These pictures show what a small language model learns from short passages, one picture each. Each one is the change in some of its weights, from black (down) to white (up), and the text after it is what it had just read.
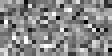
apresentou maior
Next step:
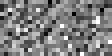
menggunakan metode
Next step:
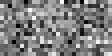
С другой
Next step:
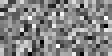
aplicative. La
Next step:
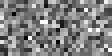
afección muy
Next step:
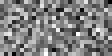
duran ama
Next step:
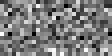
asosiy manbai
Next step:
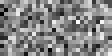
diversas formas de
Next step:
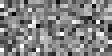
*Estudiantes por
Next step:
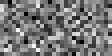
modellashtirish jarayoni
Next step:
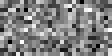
alternativa a la
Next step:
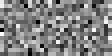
цинка и
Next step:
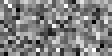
yang adil,
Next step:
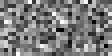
predmeta u
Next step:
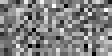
huellas de un
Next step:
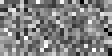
e memória,
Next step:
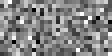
(como as
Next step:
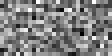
e prevenção a
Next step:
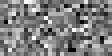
Bu atamalarning
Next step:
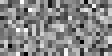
imkoniyatlari 428
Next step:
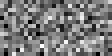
هر جا
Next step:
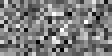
за їх
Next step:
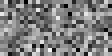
Новых Для
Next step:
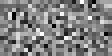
lo rutinario
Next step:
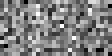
abstract of
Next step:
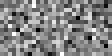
které je
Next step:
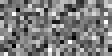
такой же
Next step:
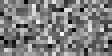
en biología es
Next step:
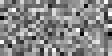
seu negócio,
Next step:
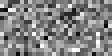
con la calidad que
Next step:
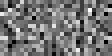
innovatsion yondashuvlarni
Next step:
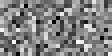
що фактично
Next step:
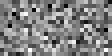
respuestas a
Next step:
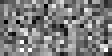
va metodikasi
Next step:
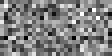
en su inferencia
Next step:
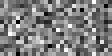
sollen, wird
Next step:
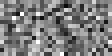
professional development
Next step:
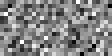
the construction
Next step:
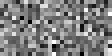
країни на
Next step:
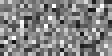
a demarcação
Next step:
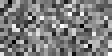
Research in Educational
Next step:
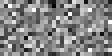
anuncio se
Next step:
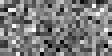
neste momento se
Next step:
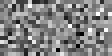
forced to deal
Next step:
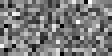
nazariy asos sifatida
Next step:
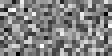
a la conclusión
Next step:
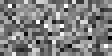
Staaten, ist
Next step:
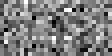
în contextul
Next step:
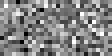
Een derde
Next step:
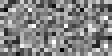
sobre el capital
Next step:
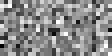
necessidade de que os
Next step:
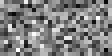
par le mouvement
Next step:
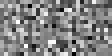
e a estética
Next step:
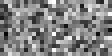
jamais bateu
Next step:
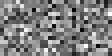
жалб этиш
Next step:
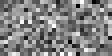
header row
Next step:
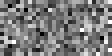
hayoti suv
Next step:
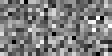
данном исследовании
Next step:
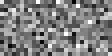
e metodologias,
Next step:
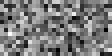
mantiqiy fikrlash
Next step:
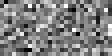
Protein- und
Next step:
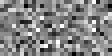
A redução na
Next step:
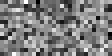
Decenio de
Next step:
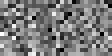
bo'ladi deb
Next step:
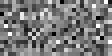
семьи в
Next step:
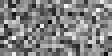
collaborer à
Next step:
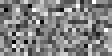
e Costa
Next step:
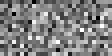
або серії
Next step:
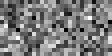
доступу :
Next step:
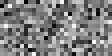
совет. –
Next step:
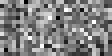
permitindo um
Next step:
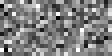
дав поштовх
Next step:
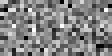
de vista más
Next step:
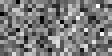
ayni holatda
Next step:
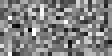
ser publicados en
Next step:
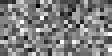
oyun içinde
